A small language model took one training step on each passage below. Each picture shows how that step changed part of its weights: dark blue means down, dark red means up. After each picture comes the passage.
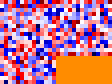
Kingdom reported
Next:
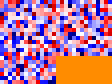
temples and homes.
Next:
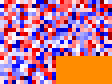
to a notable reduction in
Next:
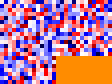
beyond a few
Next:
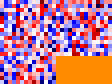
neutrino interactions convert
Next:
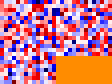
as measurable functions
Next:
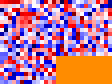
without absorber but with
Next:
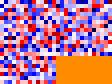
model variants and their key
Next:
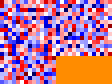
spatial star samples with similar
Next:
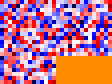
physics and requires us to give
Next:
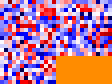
small, medium and large
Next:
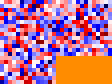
well test in terms of
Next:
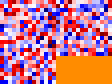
The Fourier coefficients
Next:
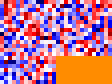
to those of the broad
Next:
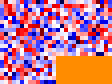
of different deployment
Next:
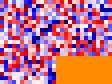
propagates paraxially after
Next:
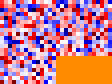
the dividends
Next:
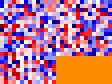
teachers are agreed
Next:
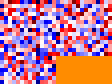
employed for this study included
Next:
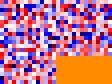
and then take the limit
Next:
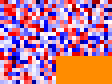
of spacetime manifold
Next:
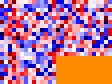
The purpose of this
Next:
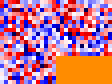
Actions # FAIR
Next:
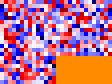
that, on most of the
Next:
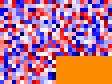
a system of partial
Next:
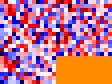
of thousands of
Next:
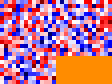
p(\varphi) =
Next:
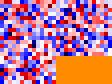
evolutionary learning machines}.
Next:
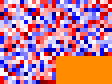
cost function that results in a
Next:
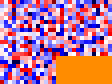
mode choice. However, there
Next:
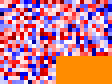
starts by studying the
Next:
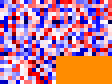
less efficient. On the
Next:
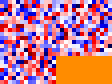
data polygons according
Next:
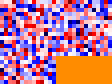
the presence of concentrated
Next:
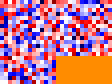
value may have a greater
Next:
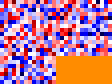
responded when the temperature was
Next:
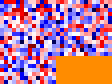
at large times, the
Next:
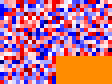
for felling. Figure
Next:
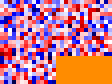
than the circumference of
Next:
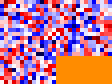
to the target image, but
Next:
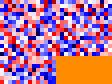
this backdrop of global
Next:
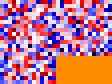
stabilizing materials in
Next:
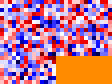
oil; solidified on
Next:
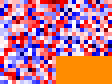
white rats, and
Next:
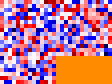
solid-state spin
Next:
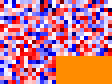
fear for oneself
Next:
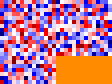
GHz, for more
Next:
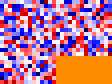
(2D) model,
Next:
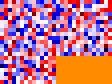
for the insemination
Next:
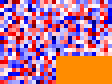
Similarly, students needed
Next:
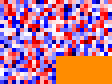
of a condensation
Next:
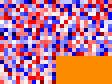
composition variations that occur
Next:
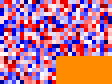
18 years of age with
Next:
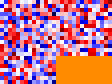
is unable to serve
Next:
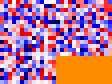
society as “the
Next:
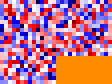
of India provided 60
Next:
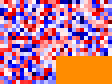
between the collision energy and
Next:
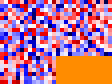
industries such as financial
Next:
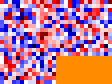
a fixed total density of
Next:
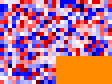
for some $i$. If
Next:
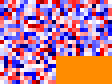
{\it HST}
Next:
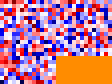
confocal images of the sample
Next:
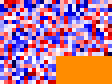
was identified down to the species
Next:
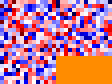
The algorithm for the datasets
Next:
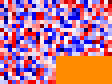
good bioindication range
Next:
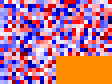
liquid in
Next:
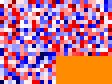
Instead of leaving
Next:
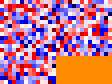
14 Apparently in
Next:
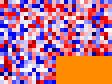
dependence of the defect structures
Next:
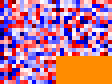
First, we present a
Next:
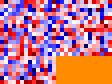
gave each one a specific
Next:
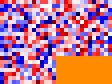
finding the nominal
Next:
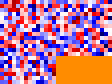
then further merged using
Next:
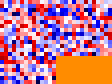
the %relative performance of
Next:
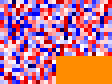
with the narrow field
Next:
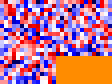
of graduation.
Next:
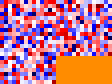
cells tested <input
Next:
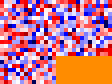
healthcare professionals
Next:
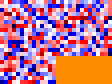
sarcomas. One
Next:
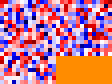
is an excellent
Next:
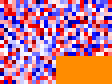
of the system choosing
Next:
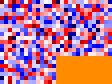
cultural and natural factors.
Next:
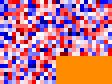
recent estimates for the
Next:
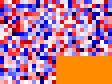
AVS task.
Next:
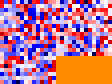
simple modular software framework that
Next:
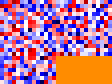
These methods are generally
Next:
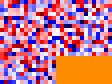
particularly in healthcare,
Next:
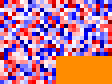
Model & BLEU
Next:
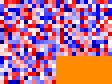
proposed method to improve the design
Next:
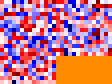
constant $c_k$
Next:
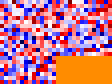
outperformed the other
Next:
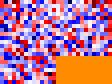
It does not give a momentum
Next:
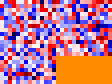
non linear load. The power
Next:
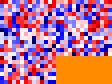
with classical bulges in
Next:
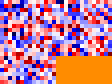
levels are plotted as a
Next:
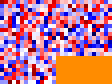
with a batch size
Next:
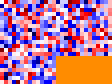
based}. A specification
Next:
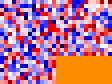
varies according to the
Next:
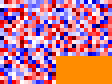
we therefore do not take into
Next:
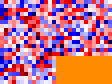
originating at the center of
